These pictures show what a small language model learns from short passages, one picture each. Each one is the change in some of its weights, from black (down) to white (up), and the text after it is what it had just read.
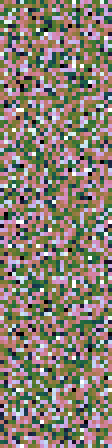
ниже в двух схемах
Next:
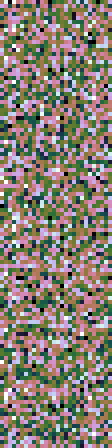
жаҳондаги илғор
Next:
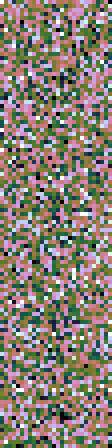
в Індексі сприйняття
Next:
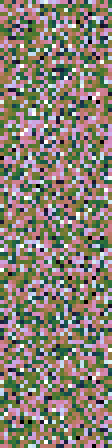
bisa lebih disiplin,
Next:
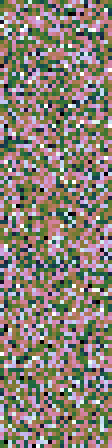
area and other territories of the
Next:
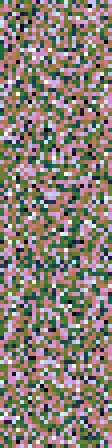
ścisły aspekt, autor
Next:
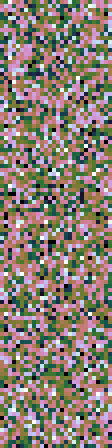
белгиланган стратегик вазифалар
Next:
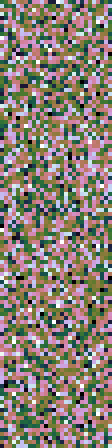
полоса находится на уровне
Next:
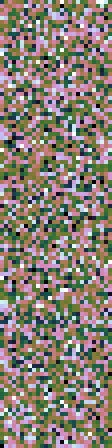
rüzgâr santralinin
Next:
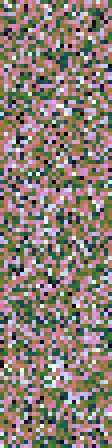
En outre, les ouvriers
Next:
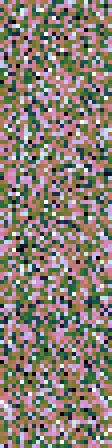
odgovorom na ponuđena
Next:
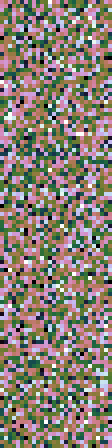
est particulièrement soigné,
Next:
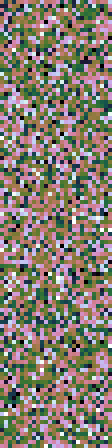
at comprehensive support of the child
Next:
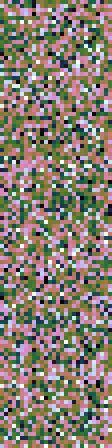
der klassischen Darstellung,
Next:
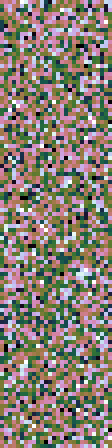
El debate filosófico se
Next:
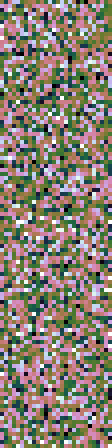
и мест // Культура и
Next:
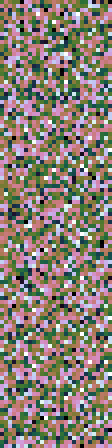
чораларини кучайтиришга
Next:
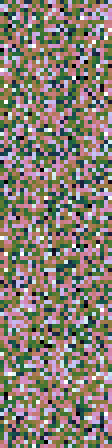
ways of word-formation in
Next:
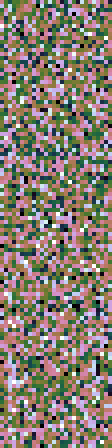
aholisining nafas olishiga ketadigan
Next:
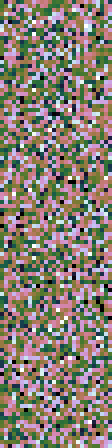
Suisse italienne Le 26
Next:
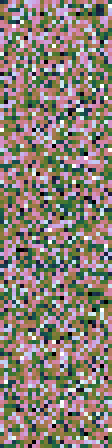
i stanowi nową
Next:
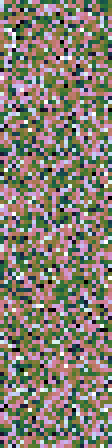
человека, влияющие на процессы
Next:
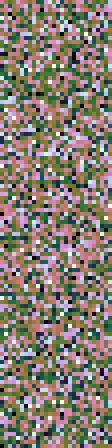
Kyrgyz Republic. URL:
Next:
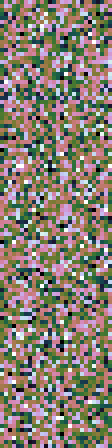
инвестиция лойиҳасига
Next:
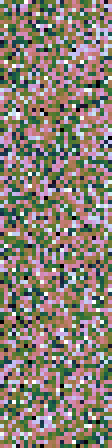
político, institucional e ambiental e não
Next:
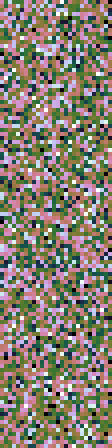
Gobernación de Popayán
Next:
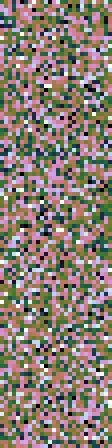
keamanan informasi secara cepat dan
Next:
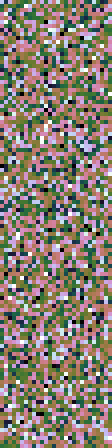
A new Chinese specimen indicates
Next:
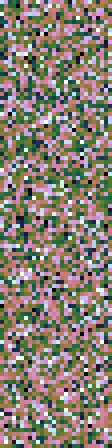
беморларнинг 31 нафарида
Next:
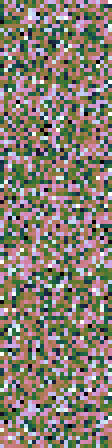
the Art. *The Academy of Management
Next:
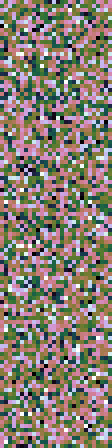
ботган бир вақтни
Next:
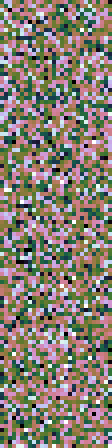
термических особенностей и подтверждения
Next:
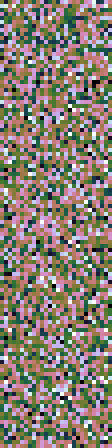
पोखर गन्दे
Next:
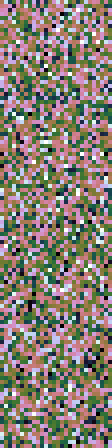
Sarcopenia 5 20,8%
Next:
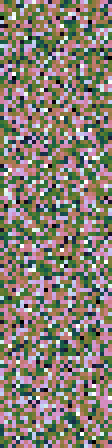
tarjima qiladi. Masalan: •
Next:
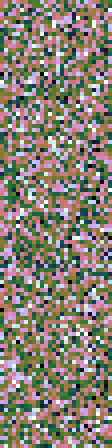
nascimento do Memorial JK.
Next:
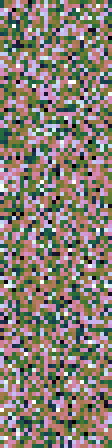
photon huỳnh
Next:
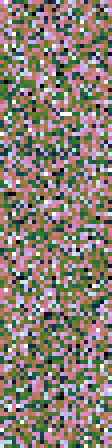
процесі виконання ним своїх
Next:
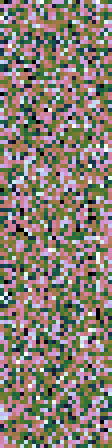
Bu borada yurtimiz va butun
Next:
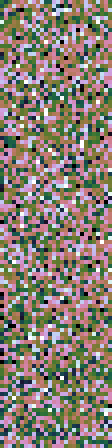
komt in de door mij
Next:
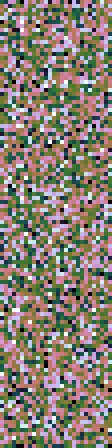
с чем у непосвященного
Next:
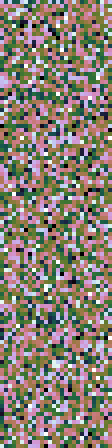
N. Evtushenko hám
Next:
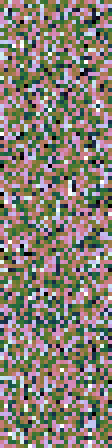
hayotidan ayg‘oqchilab
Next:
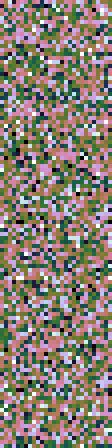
меваларини пашшасидан
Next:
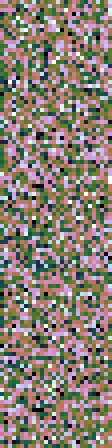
e “agire in maniera
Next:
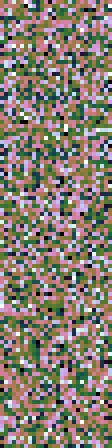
un instante de la experiencia de la vida
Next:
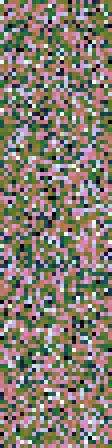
como lógica *fuzzy*. Para
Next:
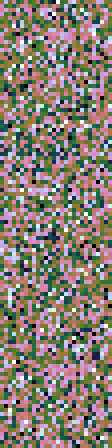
mano del Garofalo o della
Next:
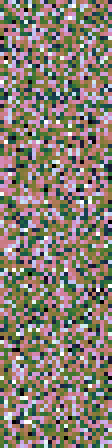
спрямований на виявлення
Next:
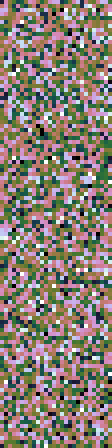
creativitate și originalitate.
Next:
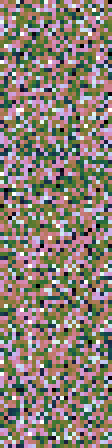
могут встречаться и при
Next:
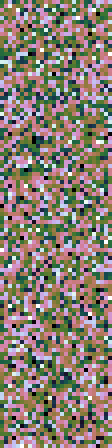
зарур тергов ҳаракатлари,
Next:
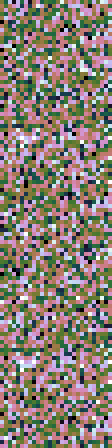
shart-sharoitlarni yaratishdir.
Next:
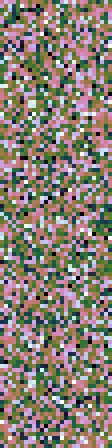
hato debido a la importación de
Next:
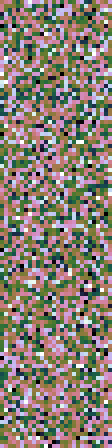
-Bir jıl tut ekken kisi
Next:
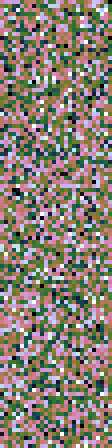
tussen de cyclische
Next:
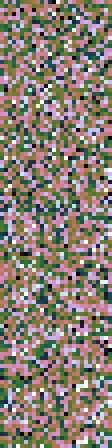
integrando poco a poco en
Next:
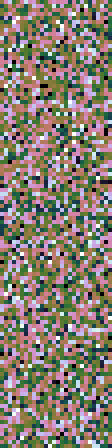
ilişkin bilgi düzeylerinin
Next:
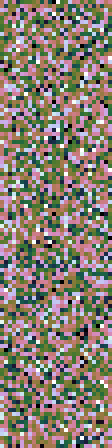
Ramos de Azevedo e
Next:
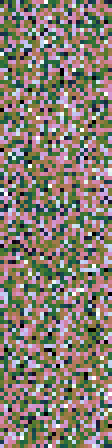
voyaga yetmaganlar eng ko'p
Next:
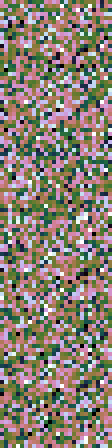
personas que hayan estado en contacto
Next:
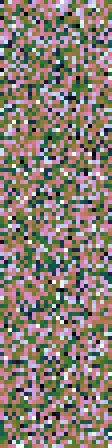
социально значимом секторах.
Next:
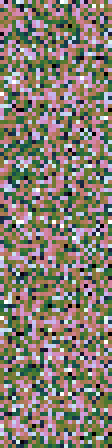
Технології автоматичного
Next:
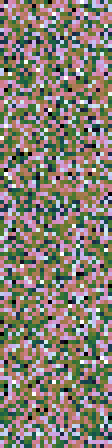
sistema agroalimentar brasileiro, para
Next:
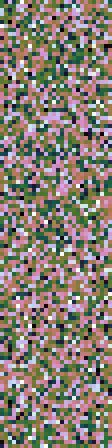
beruvchi birlamchi manbalardir.
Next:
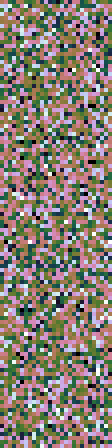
sifatli aminokislotalar bilan
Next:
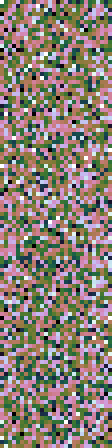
tasvir IBAO strategiyalari
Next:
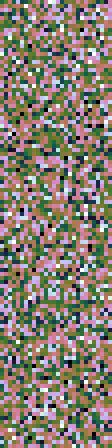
yuksak rivojlanishi Ijara va
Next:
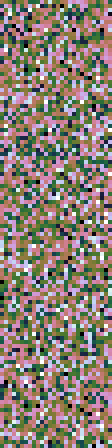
main objective of this study was to develop a
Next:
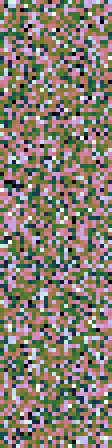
o sofrimento feminino é
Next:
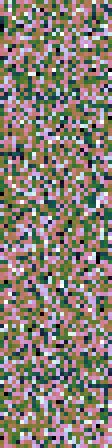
sharoitlarida inson va jamiyatning tabiatga
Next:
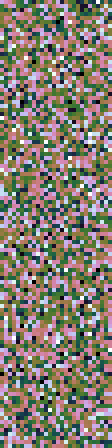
of Accounting Standards.
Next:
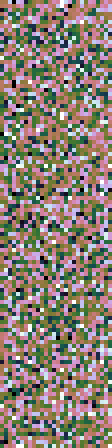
партнерства з США щодо
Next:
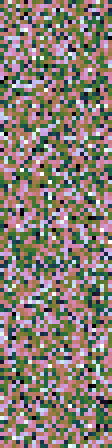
hayotining xotiri; 2.
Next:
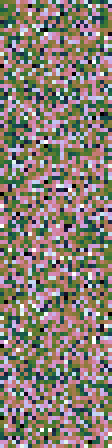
основних садових груп. 3.
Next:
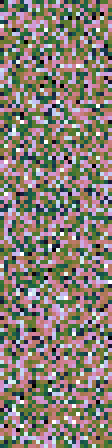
körét, valamint
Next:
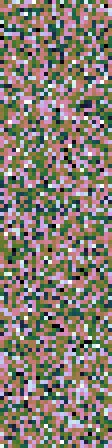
bajo la presencia con el fin de un
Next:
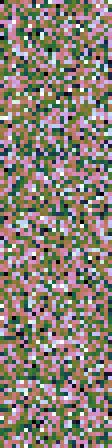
иш органи юзасига икки
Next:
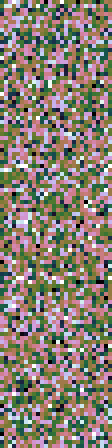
Зеро, кўриқлаш
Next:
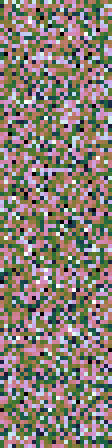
obligations. Keywords tax
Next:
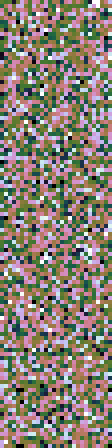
салбий идентиклик
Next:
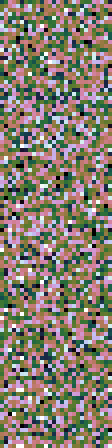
молочной железы
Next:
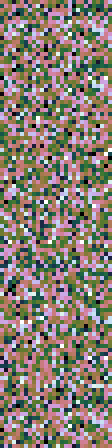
di adeguarsi ad un unico
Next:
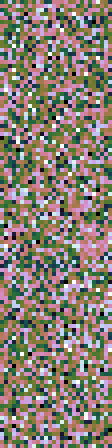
actives dans la rubrique des «
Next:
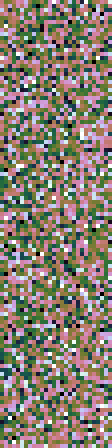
отмечает Дж. М.
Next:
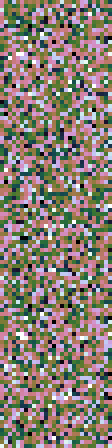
запросы и потребности будущих
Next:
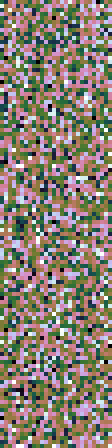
най-удачният способ за това
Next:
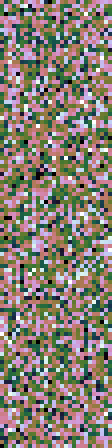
el futuro?”, la gran mayoría de
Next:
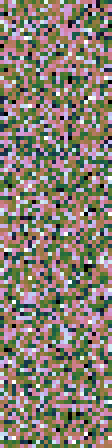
دوران جاں کنی
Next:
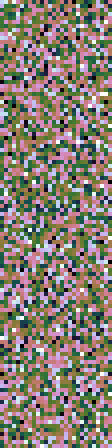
iste'mol qilinadi, bu orqali
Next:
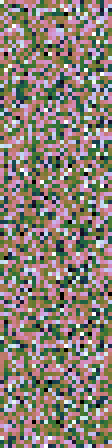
handeling nodig: het
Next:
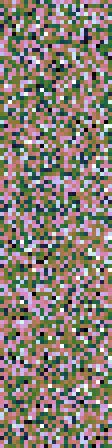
se são capazes de ressoar para
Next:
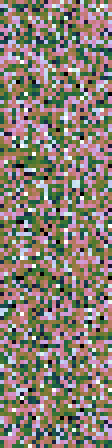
унумдорлигини оширишга
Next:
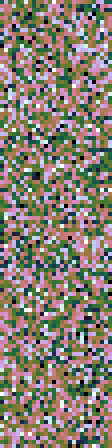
a acuidade visual nos escolares e
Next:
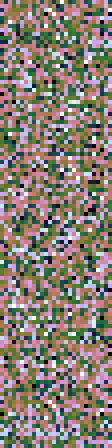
Informationskanal angegeben.
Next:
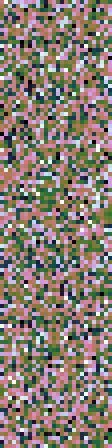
paydo bo'lishiga Yerda
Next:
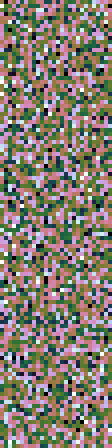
adherence to antiretroviral
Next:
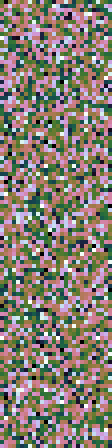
деб эълон қилиниши,
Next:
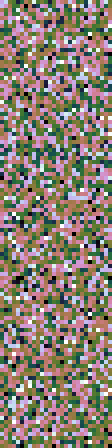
релігійними справами
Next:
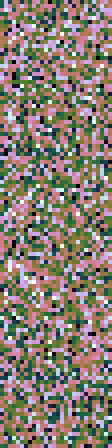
préservation des arbres et la
